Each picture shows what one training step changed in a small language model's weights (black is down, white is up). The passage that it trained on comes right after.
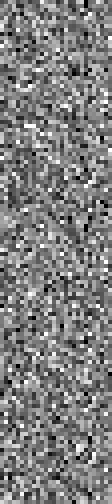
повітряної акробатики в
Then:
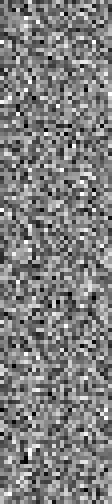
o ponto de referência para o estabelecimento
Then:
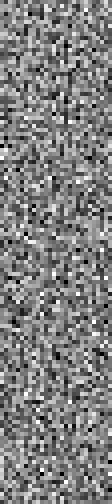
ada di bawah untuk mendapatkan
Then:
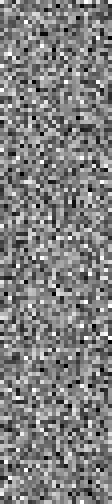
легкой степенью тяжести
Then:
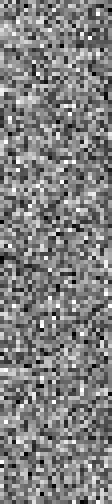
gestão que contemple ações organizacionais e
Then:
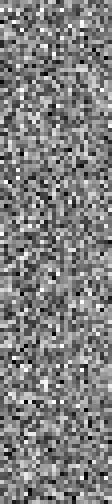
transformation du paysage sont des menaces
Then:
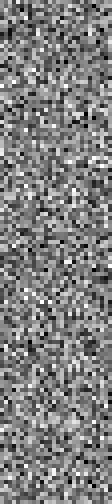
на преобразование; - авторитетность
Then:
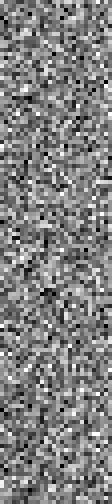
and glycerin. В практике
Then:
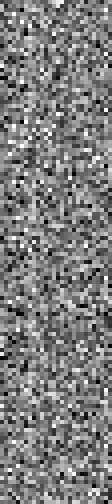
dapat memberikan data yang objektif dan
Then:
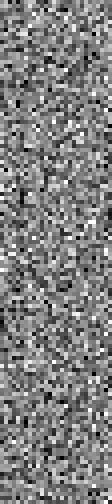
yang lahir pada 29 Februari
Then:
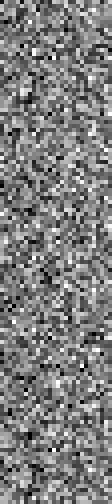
toch weer uit te gaan van
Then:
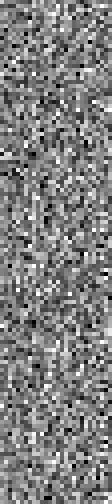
last century. The formation of the terminological
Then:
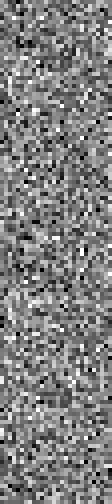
diferențiere și individualizare a
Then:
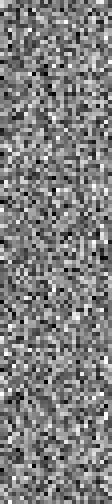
los clientes finales, no sólo los
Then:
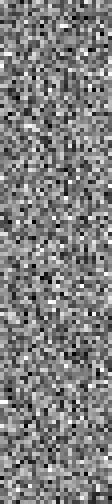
лойиқ эканлиги бўйича
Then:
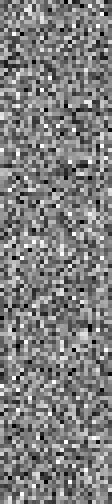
при любом раскладе такая
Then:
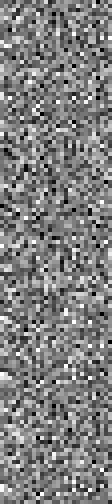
: تكتسي الممارسة
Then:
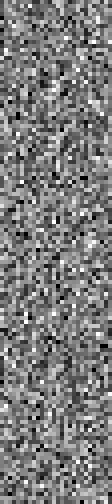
subjetividade. Apesar do amplo
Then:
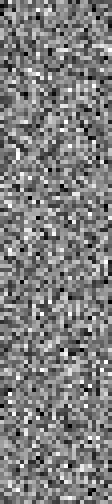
нефтепродуктов, pH и
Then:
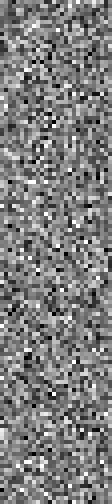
yoshdagi maktab o'quvchilarini maktabdan tashqari
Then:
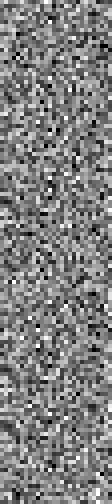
yetkazishga xizmat qiladi. Rasmiy
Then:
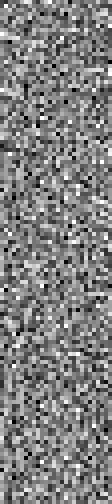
a proyectos de investigación y conservación de
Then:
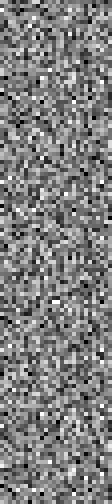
یعنی از طریق
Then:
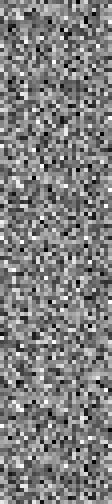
94 МАХМУДОВ
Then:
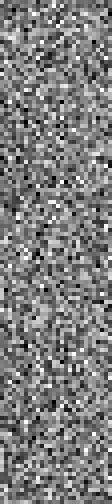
de 0.028; en comparación con la
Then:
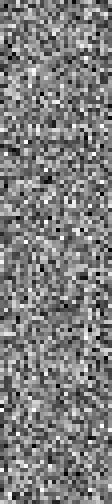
с конца прошлого столетия
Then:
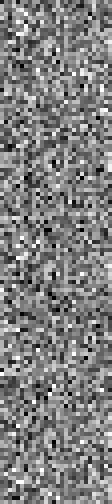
et traiter les opérations de conception des
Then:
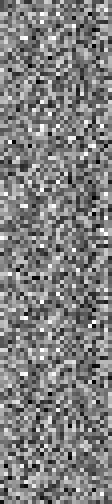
etadi. FOYDALANILGAN
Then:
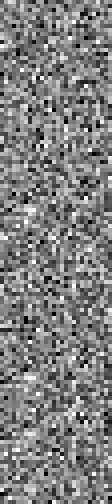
the main inhibiting factors of
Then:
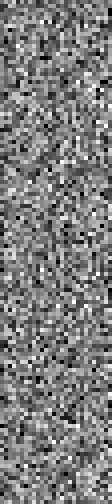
RevistaFT têm 28 anos. É uma
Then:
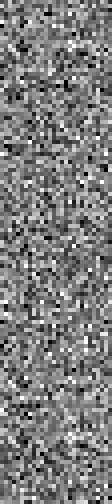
этих тем, что может привести к
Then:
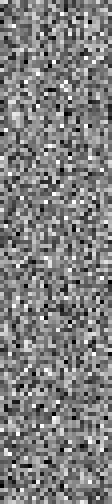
“для мене і родини
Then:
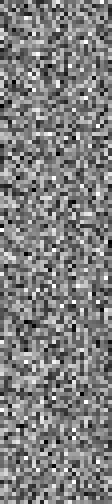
o acusado a se colocar na
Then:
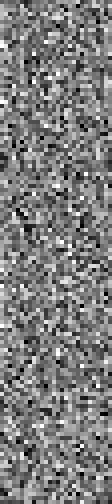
20-noyabrdagi javob
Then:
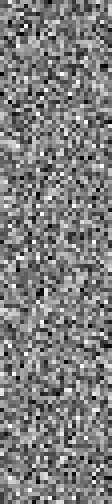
la surface à bâtir; son
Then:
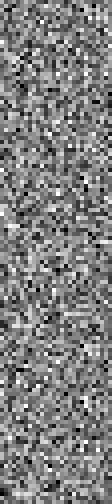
kalangan siswa cenderung
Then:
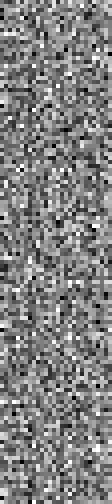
iqtisodiyotga bevosita va bilvosita
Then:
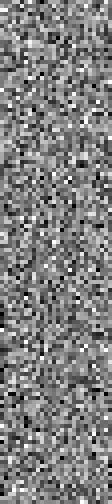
na usuwaniu żywych
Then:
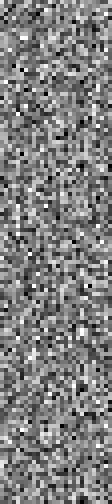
professori, DSc., professor.
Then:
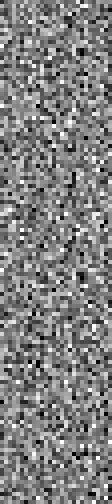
legitimacy, subjective factor,
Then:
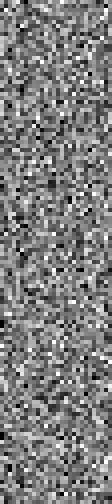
ta‘sirini aniqlash [8].
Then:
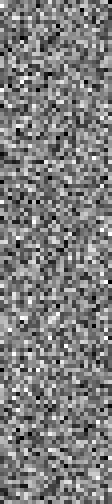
OI, Barylyak LG,
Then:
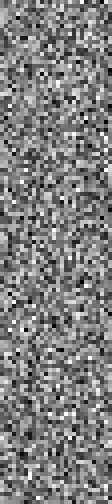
fitur uang makan, potongan
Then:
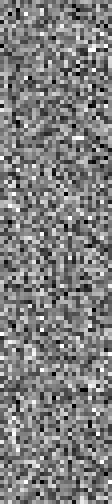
и храмовника. Вешти
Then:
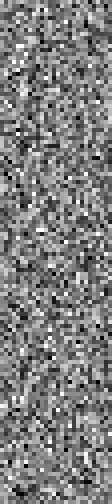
5. Jumlah siswa tuntas
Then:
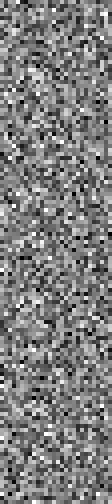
. 9-10 yoshli o‘quvchilar 1
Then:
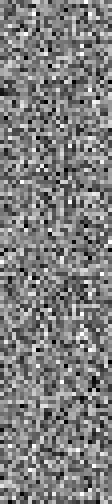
их в реальной жизни. Поэтому
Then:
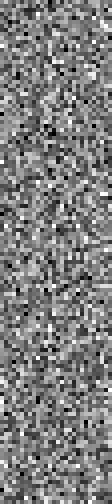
94 Effectiveness of innovations in
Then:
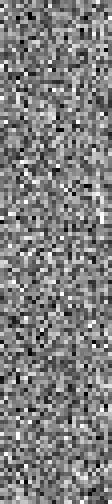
кучайтириш; Юқоридагилардан
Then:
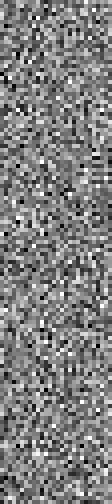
así como la estimulación del sistema
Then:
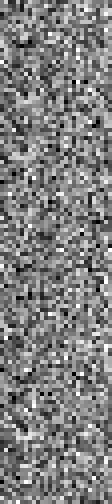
gdzie tworzą pnie
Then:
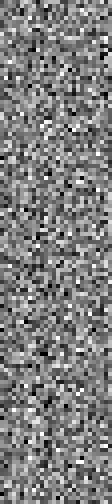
a las similitudes, los participantes representados
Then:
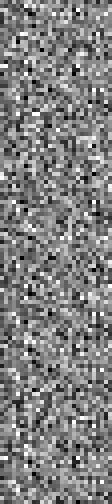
суд орқали ҳимоя қилишнинг
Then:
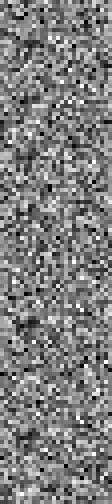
kesmaning uzunligi a, b,
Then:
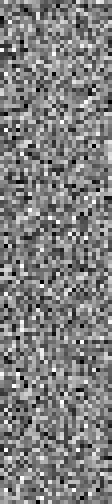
informational competencies of future teachers are
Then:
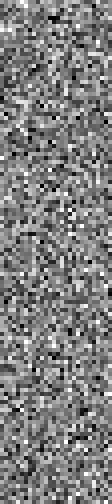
frekuensi dengan penggunaan *base
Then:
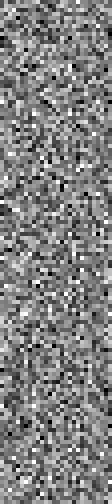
kullanılmıştır. 17.yy'ın
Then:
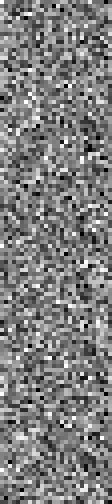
tashkil qilishda ta'lim xizmatlari samaradorligini
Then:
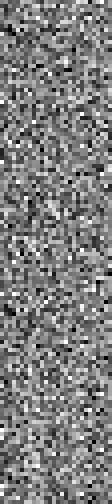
dipende chi c’è...»
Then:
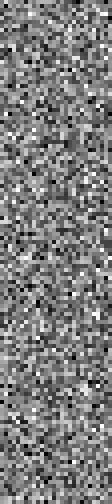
– 21 с. 2. Яковлева
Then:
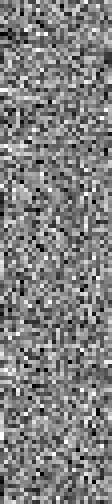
quando necessário, realizar intervenções no processo com
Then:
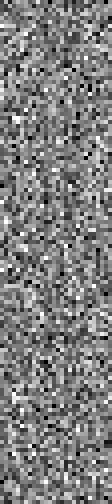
первых. Самыми лучшими
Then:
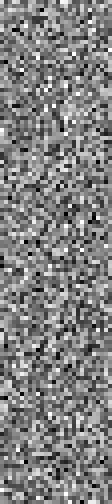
xoxladi, o'rta
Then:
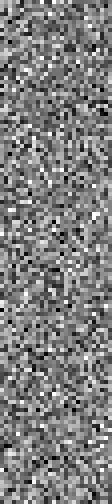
самовосприятие детей младшего
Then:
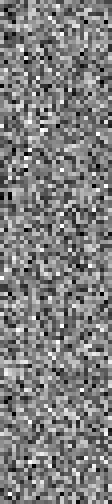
quais 37,3% apresentaram
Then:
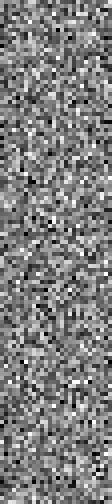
economic growth, social responsibility,
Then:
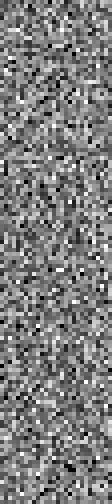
ko‘payishi (demografik
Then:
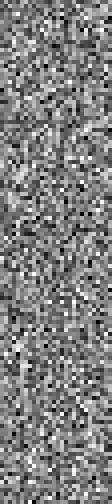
faites par les individus volontairement
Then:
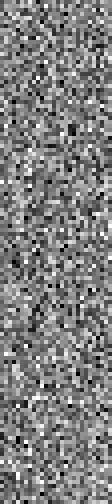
en el artículo 158 del Reglamento de
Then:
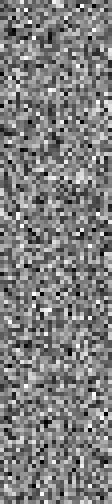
3.5 Ressources et dispositifs
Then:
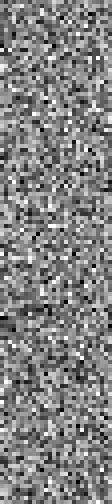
qoyıp, ángimege,
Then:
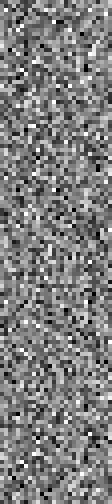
jismoniy rivojlanish, sport mashg‘uloti
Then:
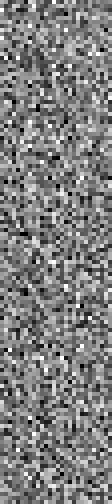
favor, indica cuál) _____
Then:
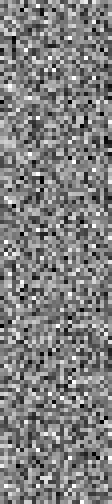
isletilip keltiretuǵın
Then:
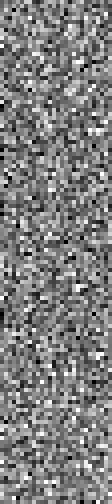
um modelo de desenvolvimento que respeita os limites
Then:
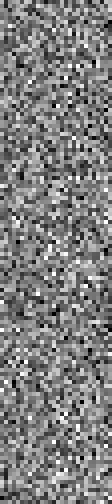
jasa tersebut itu dapat sampai
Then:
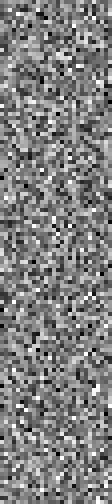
ixtiyoriy ravishda hamda
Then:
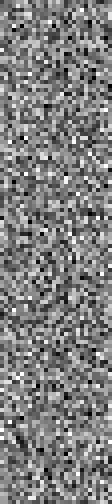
han añadido otras sobre todo, académicas
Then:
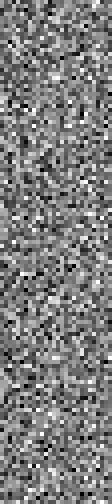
pour le recrutement et la gestion des
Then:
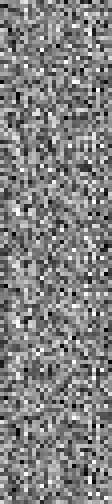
қишлоқ хўжалигини
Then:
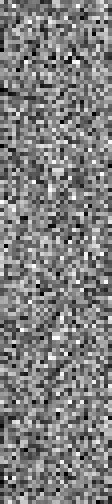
pacientes com SOP. Evidências experimentais
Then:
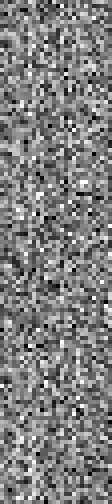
con web de biblioteca escolar. -
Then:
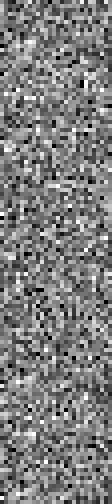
de ces marchés se situent au
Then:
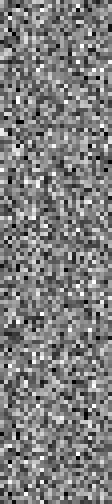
зўрлик мафкураси,
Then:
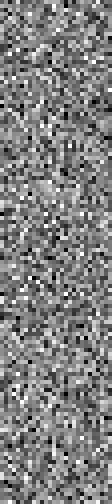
и профиля их обучения и включает
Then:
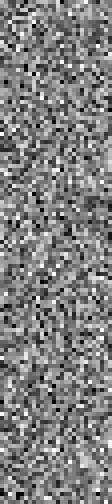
la Directiva 95/46/CE del
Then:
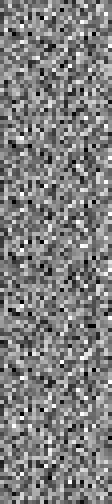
जमीन से
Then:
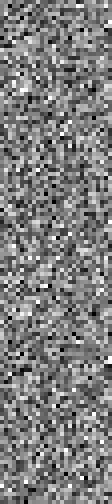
**The changing downtown**: a
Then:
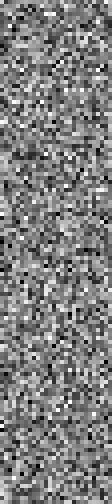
kitap oqıwǵa
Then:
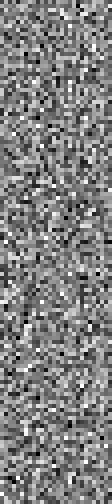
Київ ИОРЯС – Известия
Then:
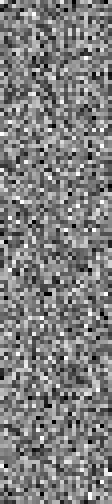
тогда как к концу века
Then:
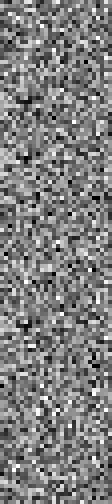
veel correspondentie. B a VI
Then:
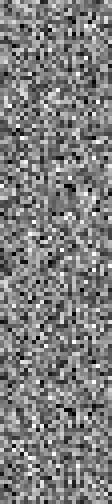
(q) Y CRECIMIENTO
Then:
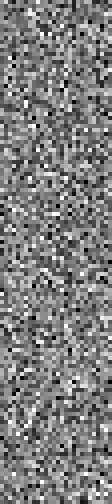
рішень на користь простіших,
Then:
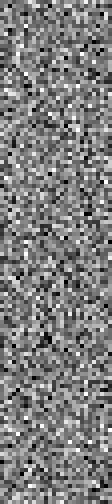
и, соответственно, определяющие необходимость
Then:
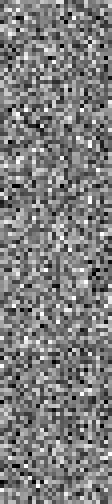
продолжительности реакции — играет
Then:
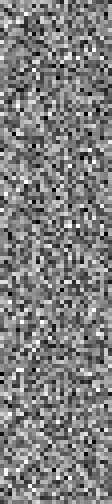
o'qitishda aralash ta'lim
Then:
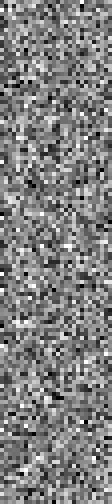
chamber models have been developed to
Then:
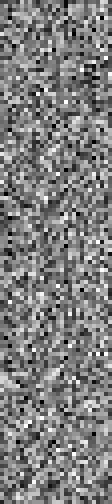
UPNECH. El estudio busca
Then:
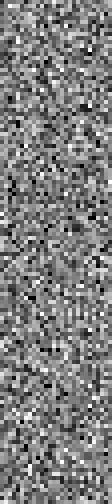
регионе. Данные о кормовых
